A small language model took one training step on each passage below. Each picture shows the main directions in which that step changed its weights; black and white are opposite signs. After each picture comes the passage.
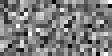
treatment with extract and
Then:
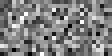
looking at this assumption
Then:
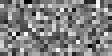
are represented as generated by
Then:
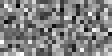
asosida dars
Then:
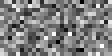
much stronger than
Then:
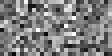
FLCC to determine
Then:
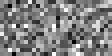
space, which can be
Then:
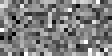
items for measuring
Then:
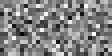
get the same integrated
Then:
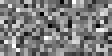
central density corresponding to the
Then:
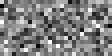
entropy as $R$
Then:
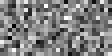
for the genetic
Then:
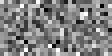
in Refs.
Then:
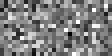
ishlab chiqarish
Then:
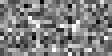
``unexpected yet
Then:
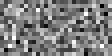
in Natural
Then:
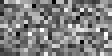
med. Berthold
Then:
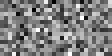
from mucuna and
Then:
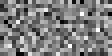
the experiment In a previous
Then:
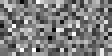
primary school teachers based on
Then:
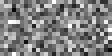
external parties, which
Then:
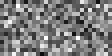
con la teoría
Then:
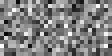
journals to cover
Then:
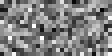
different types that could contribute
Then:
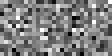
the factorizing field,
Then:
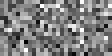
heating is achieved.
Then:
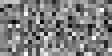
a Lagrangian
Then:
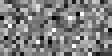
we acquire.
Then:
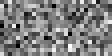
was allotted for
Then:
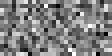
to approximate a coupling
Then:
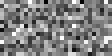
robustez de
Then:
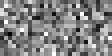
specifically on: raw
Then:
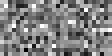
crime rates and lack
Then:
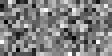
the article presents proposals
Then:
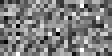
light of the results revealed
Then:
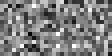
novel flavonol
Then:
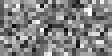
minimally change the
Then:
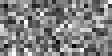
this lifetime with the
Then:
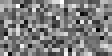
more than 11 months
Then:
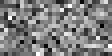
inputs from two different
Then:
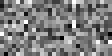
Quantum Electron.
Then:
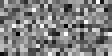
Written informed
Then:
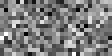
commitment: a
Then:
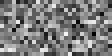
of an impacted
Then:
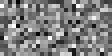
very approximate, and
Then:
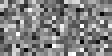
two separate datasets.
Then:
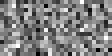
for the resonance
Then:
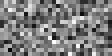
данной статье
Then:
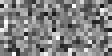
diabetes and its
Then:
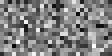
buscam por
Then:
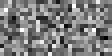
operations IBAS has
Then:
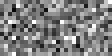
filter, which either
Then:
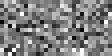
поворота к
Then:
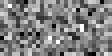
focus quality over a large
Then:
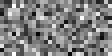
can think that when
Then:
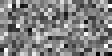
willing, will
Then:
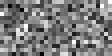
most other cases, the
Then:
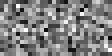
o podría
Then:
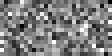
outlining how their
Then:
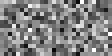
adicionalmente a
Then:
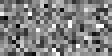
field in the medium and
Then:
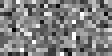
in an expert.**
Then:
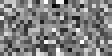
negative 49 surface charge
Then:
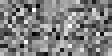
formal techniques to analyse
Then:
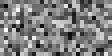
entreprises de services
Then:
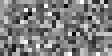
in establishing scientific
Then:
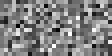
in the diagrams are presented
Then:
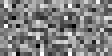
qilish orqali
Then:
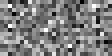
review indicate mixed evidence on
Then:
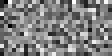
2D image format
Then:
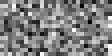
``a priori''
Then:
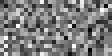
Each session is
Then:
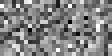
\caption{An example
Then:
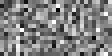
queijos, tem
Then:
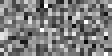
injuries that
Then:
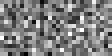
is interesting to note additional
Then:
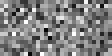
techniques to perform a global
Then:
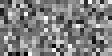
cannot be included in a
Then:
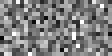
is the degree of success
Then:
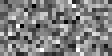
They found a majority
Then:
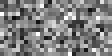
mode between the two major
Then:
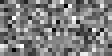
4 we use this physical
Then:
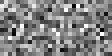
vicinity of CO₂
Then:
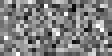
in this manually
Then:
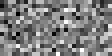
the installation of
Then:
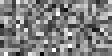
of the parametric
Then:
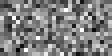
it can be established how
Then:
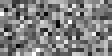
assess the effects of possible
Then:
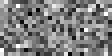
more complex problem than the
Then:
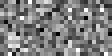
the complex transmission coefficient
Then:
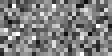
mixture model, there is
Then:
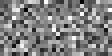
los mismos
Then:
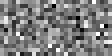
and thermal conductivity on
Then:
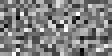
the actual state of the
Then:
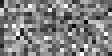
tashkil etishga
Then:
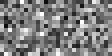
sensitivity with the rotation of
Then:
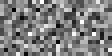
stakeholders, a channel for
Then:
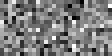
using accurate photometry of
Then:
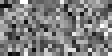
software development technologies which is
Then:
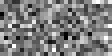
$\log \vert
